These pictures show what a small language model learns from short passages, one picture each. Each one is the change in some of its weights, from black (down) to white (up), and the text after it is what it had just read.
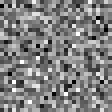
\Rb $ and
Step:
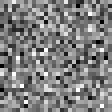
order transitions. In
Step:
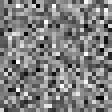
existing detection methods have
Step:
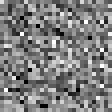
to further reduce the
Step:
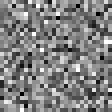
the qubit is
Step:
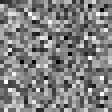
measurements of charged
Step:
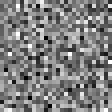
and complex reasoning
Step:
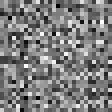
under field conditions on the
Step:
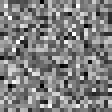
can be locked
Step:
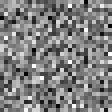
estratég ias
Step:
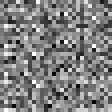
donde observaron
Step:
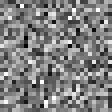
will be reported
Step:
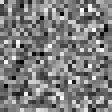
opportunity to
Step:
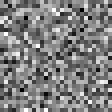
employed for
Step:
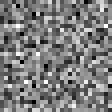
posicionada em
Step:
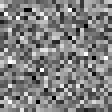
mare parte din
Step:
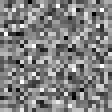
an aid to
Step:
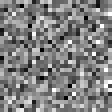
y valioso.
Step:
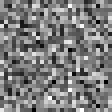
Uman National University
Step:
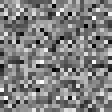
por cuanto la
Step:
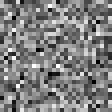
posts had similar
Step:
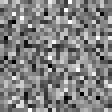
The purpose
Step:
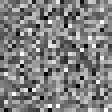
the following a number of
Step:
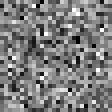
locally at the boundary
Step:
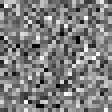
its starting point.
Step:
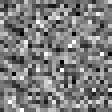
o cotidiano
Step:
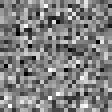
etik kurul
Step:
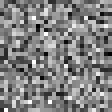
(Point of
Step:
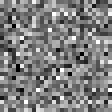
de carácter
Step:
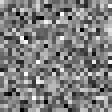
de organizações não
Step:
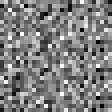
при получении
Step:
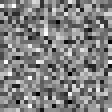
ma'lum bir
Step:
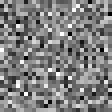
in heavy
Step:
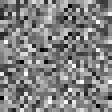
nombre de
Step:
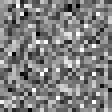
are seen and where the
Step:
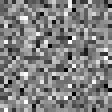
y de género
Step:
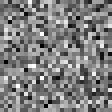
separate in a near
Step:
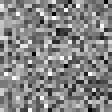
we perform Markov
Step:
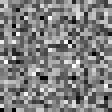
sufficient to
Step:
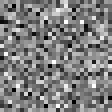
cell as shown in
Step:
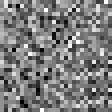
waveplate and
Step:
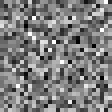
decline in the observed
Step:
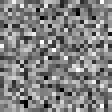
of the disk,
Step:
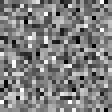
improve the signal strength
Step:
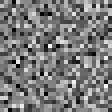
fuente objeto
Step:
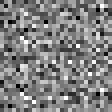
acerca da
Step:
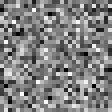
datos fue la
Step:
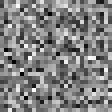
model by also considering
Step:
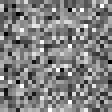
de los sistemas
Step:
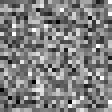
: Numéro
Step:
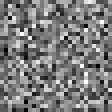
absorption components of
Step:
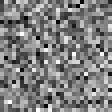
\AA\, images
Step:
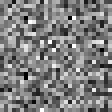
wave function, the
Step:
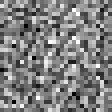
A spectral coverage
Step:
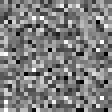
Selon E4
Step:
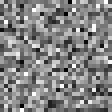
y variedad de
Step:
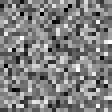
the monograph by
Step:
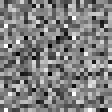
derived as equations of
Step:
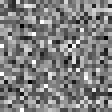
a result, they are
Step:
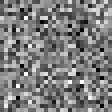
в т. ч.
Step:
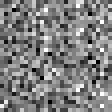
physics simulation. This
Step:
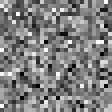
while achieving better
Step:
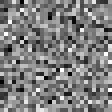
de ordenación
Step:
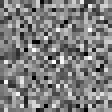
compactness of the
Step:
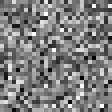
calculation, meaning
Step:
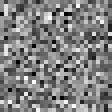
se nahaja
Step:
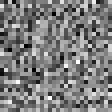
policiais e
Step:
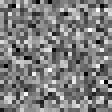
activity ($\log
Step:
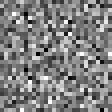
shape of a
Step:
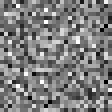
the bound holds in
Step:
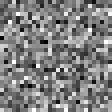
engines typically
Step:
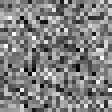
to the left such
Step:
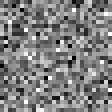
de la concentration
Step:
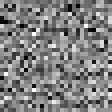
model is shown:
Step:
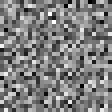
models, respectively, as
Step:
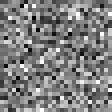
de ocazie*
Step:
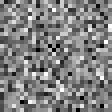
from Fig. 2 that
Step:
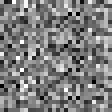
present here but their
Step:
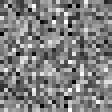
da QoS,
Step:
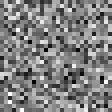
at least in the
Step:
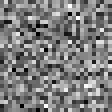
phase transition also becomes
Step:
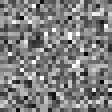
flux is linearly
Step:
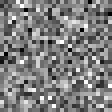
Management, University
